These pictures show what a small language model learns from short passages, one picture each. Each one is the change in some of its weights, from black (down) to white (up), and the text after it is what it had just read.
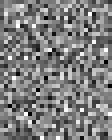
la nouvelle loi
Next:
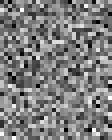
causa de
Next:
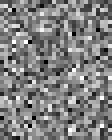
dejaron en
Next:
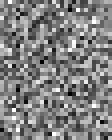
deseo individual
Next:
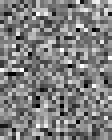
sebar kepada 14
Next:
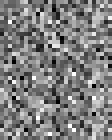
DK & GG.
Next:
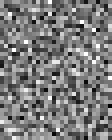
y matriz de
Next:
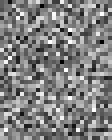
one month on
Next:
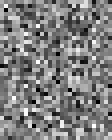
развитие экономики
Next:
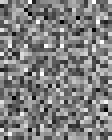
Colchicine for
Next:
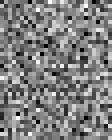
erradicação da
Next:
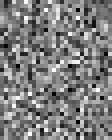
be a universal
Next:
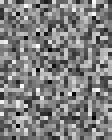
D. C. Um
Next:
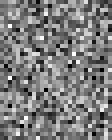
ta'sir qiladi.
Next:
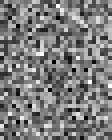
im Datensatz
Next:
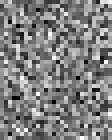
із цим,
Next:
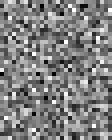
e o nível
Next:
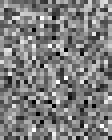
and Conservation of
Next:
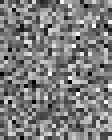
a participação*.
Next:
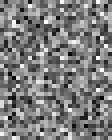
forman parte de las
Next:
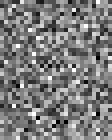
kelib chiqib
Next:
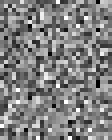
população" e
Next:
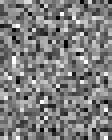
a disolución
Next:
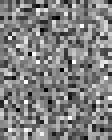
early identification
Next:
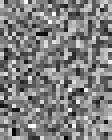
seria de 30
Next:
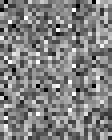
va ma'naviy
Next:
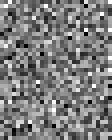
sonundan park
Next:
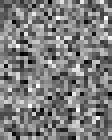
хозяйства в
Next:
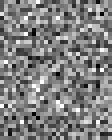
para transmitir las
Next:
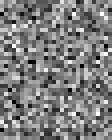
51 ans pour les
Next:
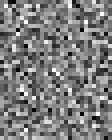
y al autor -
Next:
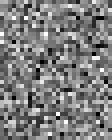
se tornaria
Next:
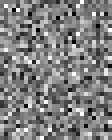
é uma realidade.
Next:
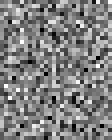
Hasil dari
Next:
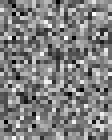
postaw, a
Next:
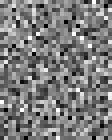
to families*.
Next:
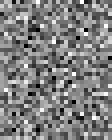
por alunos do
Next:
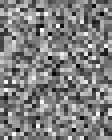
for suicidal
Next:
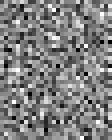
ўртача ва
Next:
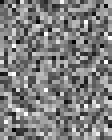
busca superar
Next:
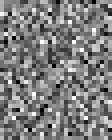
tradicionales y
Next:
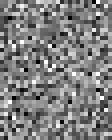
Kleebank não
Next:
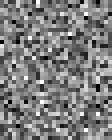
sér eða
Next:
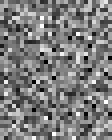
and Fundamental
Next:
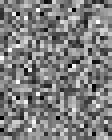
F. en C. in
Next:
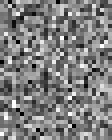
ara, que conec
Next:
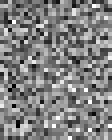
informado por parte de
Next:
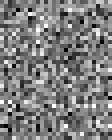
competing interest in
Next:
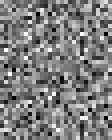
permanentă a
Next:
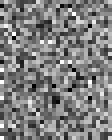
da tentativa de
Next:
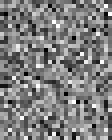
beradi. Ushbu
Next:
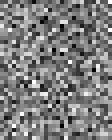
e um átomo
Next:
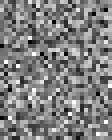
déclaration de
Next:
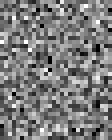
az nem illik
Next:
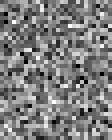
individus identifiés
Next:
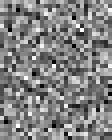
bilaterale ale
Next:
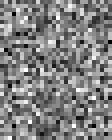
Medical Center
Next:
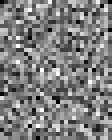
- профессор
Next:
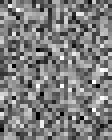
hinder för
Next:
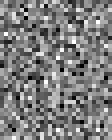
production des biens
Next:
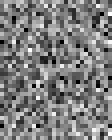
amanah menjadi
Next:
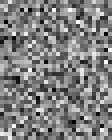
pertimbangan dalam
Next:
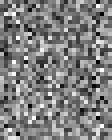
genannt und
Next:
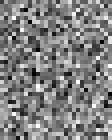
bahwa selama
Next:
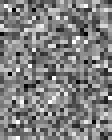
entreprises qui
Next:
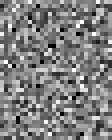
de profissionais
